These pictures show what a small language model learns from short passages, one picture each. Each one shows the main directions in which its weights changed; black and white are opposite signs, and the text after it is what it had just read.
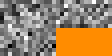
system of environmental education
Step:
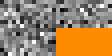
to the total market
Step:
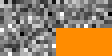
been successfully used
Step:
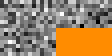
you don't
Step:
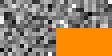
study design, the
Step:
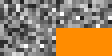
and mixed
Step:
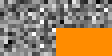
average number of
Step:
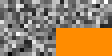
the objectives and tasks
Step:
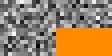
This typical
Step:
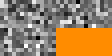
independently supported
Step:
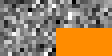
S Chang¹
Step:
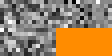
application in the food
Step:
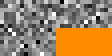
behavior compared to normal
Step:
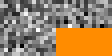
for which they are
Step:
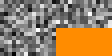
& Co KG
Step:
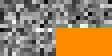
standards. It is
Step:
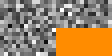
the questionnaire applied for
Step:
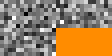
occurred between
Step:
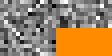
B No - C
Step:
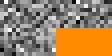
of water +
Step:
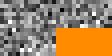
enhances access to
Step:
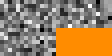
and organized
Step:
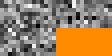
in roots as
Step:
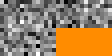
resulted in a
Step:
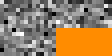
et al.,
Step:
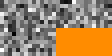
layer by layer,
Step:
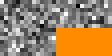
administered with other
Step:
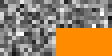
representation of the
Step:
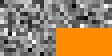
provide. Through
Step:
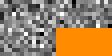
enforcement and
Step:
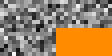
sample size is much
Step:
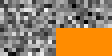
this place: –
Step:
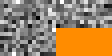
fiber, which
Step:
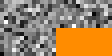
Institute of Medical
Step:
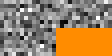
deals with measurement
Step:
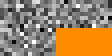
the vegetation
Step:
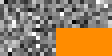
stay in
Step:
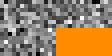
great demand by various
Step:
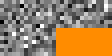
All these parous
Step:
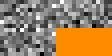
Sheets for
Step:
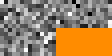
of the basic model
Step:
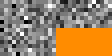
Rana, and
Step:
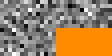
International EPD
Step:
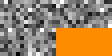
1$, thereby
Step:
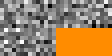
medical needs predicting
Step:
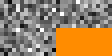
and chronic
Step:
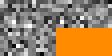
trials were done
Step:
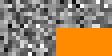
a patient with a
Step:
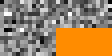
(E) was
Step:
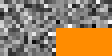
from handling
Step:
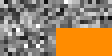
more number of variables
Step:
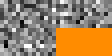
and accountability of
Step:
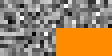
uses Discrete
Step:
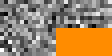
factor C_S
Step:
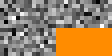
were associated with
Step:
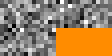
mobile devices
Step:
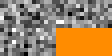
system prototype
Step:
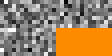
attribute of
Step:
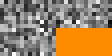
professionals and financial
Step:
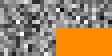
drive including
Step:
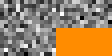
and spatial
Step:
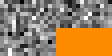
we again made use
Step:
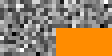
the health of their
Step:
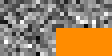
Ex. B,
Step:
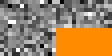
pretested for
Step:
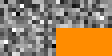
actual output
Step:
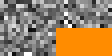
space. In other
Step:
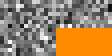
the future more
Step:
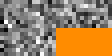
in the y direction
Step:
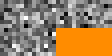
presented. II.
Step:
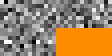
of granule
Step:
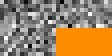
preference for
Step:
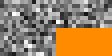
expected to support
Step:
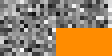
Green internal integration
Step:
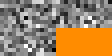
in Nigeria are
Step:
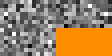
each section depending
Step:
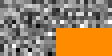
in this position is
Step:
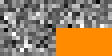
studies related to
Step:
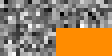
is proposed.
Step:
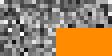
to enter
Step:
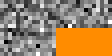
changes in the characteristics
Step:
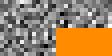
This study uses a
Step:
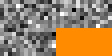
and work performance
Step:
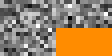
in figure 7.
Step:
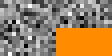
in converters,
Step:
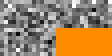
covering same target
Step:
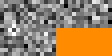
dynamic response analysis for
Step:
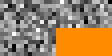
computational cost,
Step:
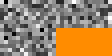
of labor is working
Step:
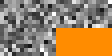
evaluation was done at
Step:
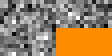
using different types of
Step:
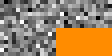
C. Water
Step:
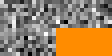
weaves her understanding
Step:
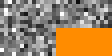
also has different
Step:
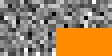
chemical analysis applied on
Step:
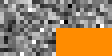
charge at
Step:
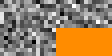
assessment, slit
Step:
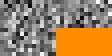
ions are
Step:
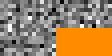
y and z)
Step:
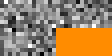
did not only
